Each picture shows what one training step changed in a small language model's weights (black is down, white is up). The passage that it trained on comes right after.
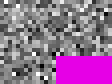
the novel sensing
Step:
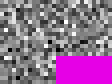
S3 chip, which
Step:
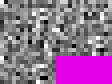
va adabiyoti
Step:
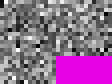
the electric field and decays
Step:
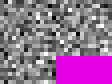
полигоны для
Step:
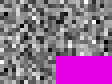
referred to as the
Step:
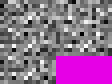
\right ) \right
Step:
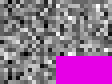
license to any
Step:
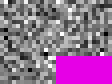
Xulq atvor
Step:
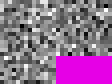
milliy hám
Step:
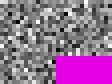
function, so, the maximum
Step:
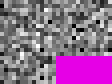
и анализът на
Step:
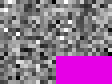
real-time amplitudes of
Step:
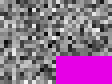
evaluating the Dice coefficient
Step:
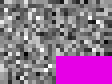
inglês ou
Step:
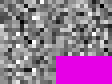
of the magnetic field tilting
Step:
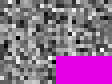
market phase. If the
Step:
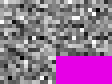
mahbûb u
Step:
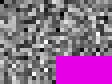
defensive strengths and
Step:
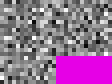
talab qilinadi va muhim
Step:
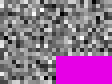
regions within them were also the
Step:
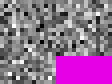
we care about the whole
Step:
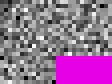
spin-rotation symmetry
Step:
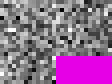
tomonidan deyarli
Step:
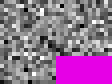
their possessing (or
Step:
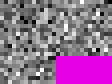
устрій та
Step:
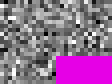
to apply environmentally safe
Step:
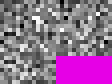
the rotor drag
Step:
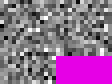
ham hech kimsiz
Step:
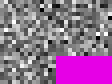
the MFPT differ each
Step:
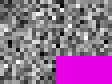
in quantitatively predicting
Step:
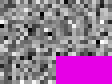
xususiyatlari, u orqali
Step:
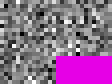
pair, i.e.
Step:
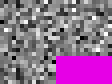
Commission. Digital
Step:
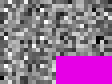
a linearized mean-field
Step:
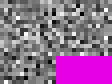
próximas datas,
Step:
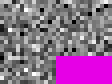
interne controle
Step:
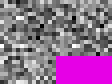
de diversas formas,
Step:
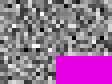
systems for studying topological
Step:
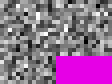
y no convencional.* -
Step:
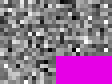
to the measurements in Cases
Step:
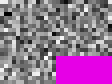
which the inclusion of such
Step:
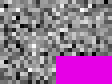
conforme a percepção
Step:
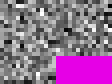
allowing the possibility to
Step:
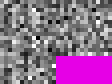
did not convergence to the
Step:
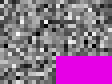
to adopt a new product
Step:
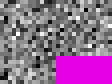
is dominated by the
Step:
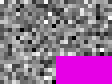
usullari va shakllariga
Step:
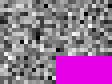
from the decay rate of the
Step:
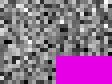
These tests support our
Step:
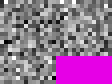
down time and the external force
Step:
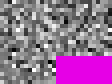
sciences Hasanjon
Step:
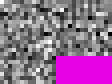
систему оперативной
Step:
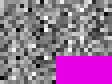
the quality of the approximate
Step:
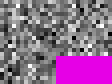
scales, but also a large
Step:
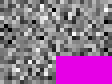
today is experiencing
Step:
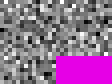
solar neutrino flux is still
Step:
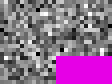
Gauss), for which
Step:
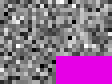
an imperfect
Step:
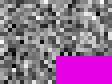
corachas la tenemos
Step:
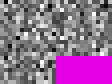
документов в
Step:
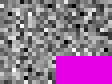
where many interesting issues can
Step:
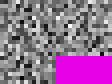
qatnashishi va
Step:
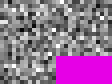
tarbiyalashdir. Bu jarayon
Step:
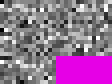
quantum mechanics and wave
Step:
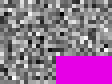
to the energy difference between the
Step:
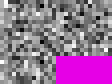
valores contidos na
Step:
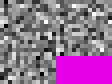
parameterisable through the
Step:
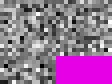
noted that most of the
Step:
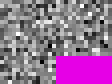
corresponding absorption spectra at critical coupling
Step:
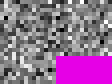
also shows the purely
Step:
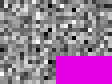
qo'llanma. Toshkent
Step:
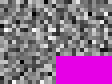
Astrophysics, The
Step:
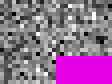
душу, його
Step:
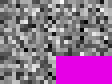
resources. The Centers for
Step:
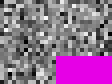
developing natural and cultural
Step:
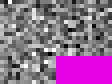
las cuestiones que
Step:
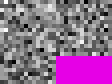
etmoqda. Mazkur
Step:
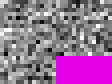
ou adolescente,
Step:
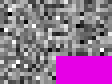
and high-mass star
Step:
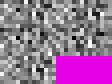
tizimi va uning rivojlanish
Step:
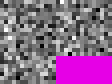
LLAGNs are
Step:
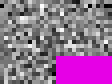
\ee where $n$
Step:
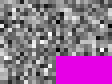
inherently a much
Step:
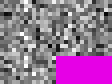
the polarization component with the smaller
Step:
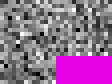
known for the Kitaev
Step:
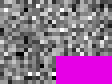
in cases of positive and negative
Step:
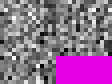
subsequent valley compared
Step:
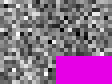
the TRGB, an
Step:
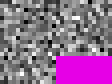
coordinate shift;}
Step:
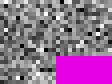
tot de behandeling
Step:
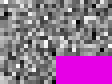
for instance the case for the
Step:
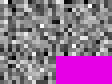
performa kerja juga
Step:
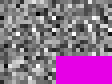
вже в процесі
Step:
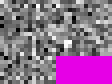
// *Colorectal
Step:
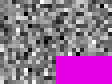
on the observed (if not
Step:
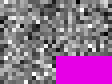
observe a scatter of the data
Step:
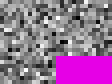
vortex piercing the
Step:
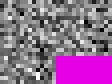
contributions. \item The
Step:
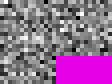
C89. The code written
